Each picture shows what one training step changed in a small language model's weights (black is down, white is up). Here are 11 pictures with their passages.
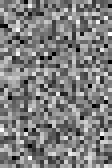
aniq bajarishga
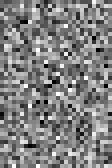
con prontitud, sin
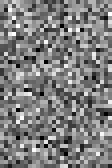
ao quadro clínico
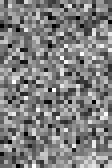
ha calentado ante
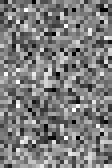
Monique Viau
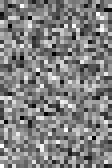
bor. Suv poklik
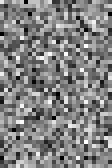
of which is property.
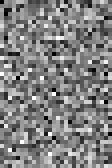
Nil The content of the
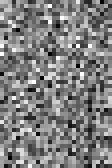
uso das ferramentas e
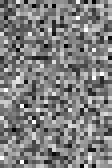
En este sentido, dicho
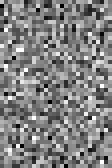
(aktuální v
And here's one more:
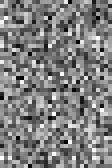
de obiective de
